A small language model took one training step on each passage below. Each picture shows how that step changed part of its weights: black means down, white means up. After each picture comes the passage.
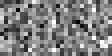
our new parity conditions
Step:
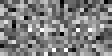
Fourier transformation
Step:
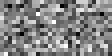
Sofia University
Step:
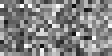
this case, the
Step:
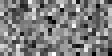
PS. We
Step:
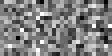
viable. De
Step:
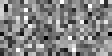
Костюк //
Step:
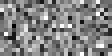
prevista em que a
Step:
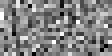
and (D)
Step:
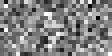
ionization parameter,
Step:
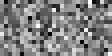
been also reported by
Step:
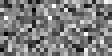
está intimamente
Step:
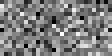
reproducing some
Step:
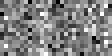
que circula en
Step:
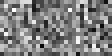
constatada a
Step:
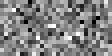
their code.
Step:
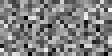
% par rapport
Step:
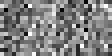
work, we present the
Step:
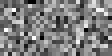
además de
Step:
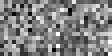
bins for the
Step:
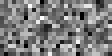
manifested through
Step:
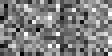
function under the measure
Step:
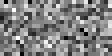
them; then, use
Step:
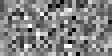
for an accurate
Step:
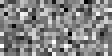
on the cultivation
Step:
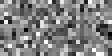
on $B$. Let
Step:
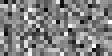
and pessimists
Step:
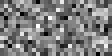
relationships between
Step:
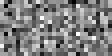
hotter and the
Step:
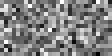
site $j$
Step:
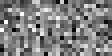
textbook quantum
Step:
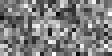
particles. Both these
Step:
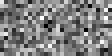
field, mass is not
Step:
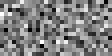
el análisis,
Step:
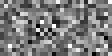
- Protect -
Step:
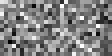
that if they do exist
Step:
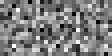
filtering provided
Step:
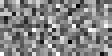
initial solitary wave
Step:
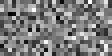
information in that particular
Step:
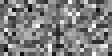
of electromagnetic
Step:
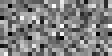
aperture. This
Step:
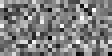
algorithms are all
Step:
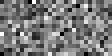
input pulses
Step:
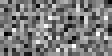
spectral slope
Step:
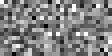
the continuum is
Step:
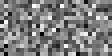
study will include observations
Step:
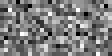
with 3 degenerate
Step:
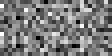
or qumodes from
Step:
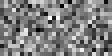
red and green
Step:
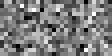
production et de
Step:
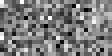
in this model, is
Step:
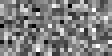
the remaining ones
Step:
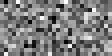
that of target
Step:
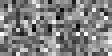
1 second, and the
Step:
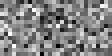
interaction picture then
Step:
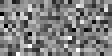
conditions give {\em
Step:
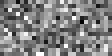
main attack
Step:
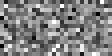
dem Schweizer
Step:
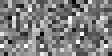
right interface shown in
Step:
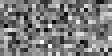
through the excited state
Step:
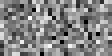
perturbation spectrum are obtained
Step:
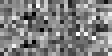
and the ten
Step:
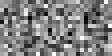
to be satisfied.
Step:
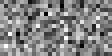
dalam belajar.
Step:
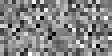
axion field about its
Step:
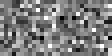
the transition frequencies
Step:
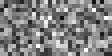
Ohmic with
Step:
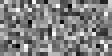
information obtained from the studies
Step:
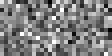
the consumers
